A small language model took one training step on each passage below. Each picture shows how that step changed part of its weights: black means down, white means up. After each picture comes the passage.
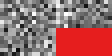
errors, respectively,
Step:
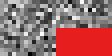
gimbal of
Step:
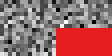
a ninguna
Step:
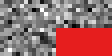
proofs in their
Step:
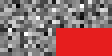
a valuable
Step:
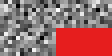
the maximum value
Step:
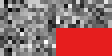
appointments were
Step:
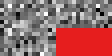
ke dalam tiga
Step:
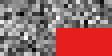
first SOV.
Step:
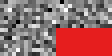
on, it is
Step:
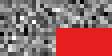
Available at:
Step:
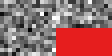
causes which,
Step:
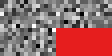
twice a year
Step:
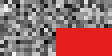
the test evaluated
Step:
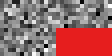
la oxidación
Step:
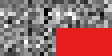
investitsiyalar va
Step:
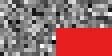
and other possible
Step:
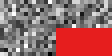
understand our results,
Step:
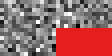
days (from 0
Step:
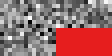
AND DATA
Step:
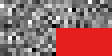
source $\ell$,
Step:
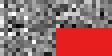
begins. In
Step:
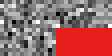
выступают в
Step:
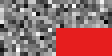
while remaining flat at
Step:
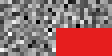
India cites
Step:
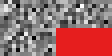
the new extra
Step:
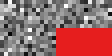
its computing resources
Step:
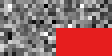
fanlari doktori, professor
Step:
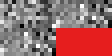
were viewed
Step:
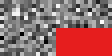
length and frequency
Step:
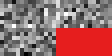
corrections. We find
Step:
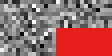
to ApoE
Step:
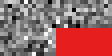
orqali beriladigan
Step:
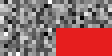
rights and the
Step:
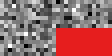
are connected respectively to
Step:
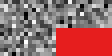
toward similar values
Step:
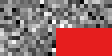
separately, at
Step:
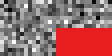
independent auditor may
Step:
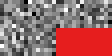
spherically symmetric
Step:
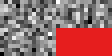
the resistivity
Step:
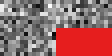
equilibrium point which is
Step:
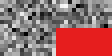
cope with this
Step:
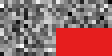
attitudes and
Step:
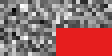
information by considering a
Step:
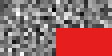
spectrum and emphasize
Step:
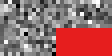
the system under study
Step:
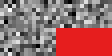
if a register
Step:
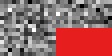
quality. \item
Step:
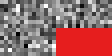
Fermi surface, the
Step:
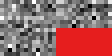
framework conceptualizes
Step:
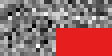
no país
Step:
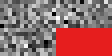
owing to
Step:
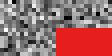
is modified from
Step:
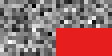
capas, los
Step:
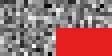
Vata . These
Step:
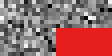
complexity of problem increases
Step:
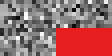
drinker patients
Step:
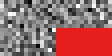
nodes in a
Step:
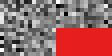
biological condition.
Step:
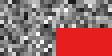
and surface temperature
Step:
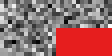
work has been done
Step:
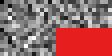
billion since
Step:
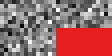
//Modern Science
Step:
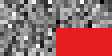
provided a higher force
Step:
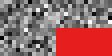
por meios de
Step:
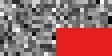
and collecting data
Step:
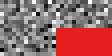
by commercial
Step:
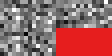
dicha figura
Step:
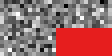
kojima smo
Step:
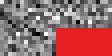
tanlash huquqini
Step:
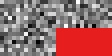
Table 1 summarizes
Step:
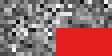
therefore, poorly
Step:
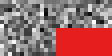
interface. NMR
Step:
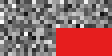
management, work
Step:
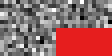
narrative of
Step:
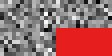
década de
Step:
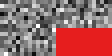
Sumber Daya
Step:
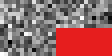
heat carrier,
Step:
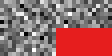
them with respect to
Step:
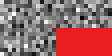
profiles of galaxies,
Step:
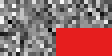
institutions in the
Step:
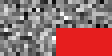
a separation of three
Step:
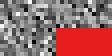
of reputable
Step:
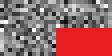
rotational levels
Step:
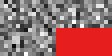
from the first question
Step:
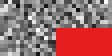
the Scientific
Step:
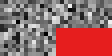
case, the
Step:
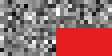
which complicates
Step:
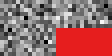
function of deposition
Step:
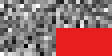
road transport and road
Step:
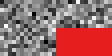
este estudo
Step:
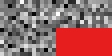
Kenya -
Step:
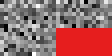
kaonic fluctuations
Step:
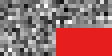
for parasitic
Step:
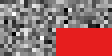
When $\delta =
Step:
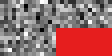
to be implemented within
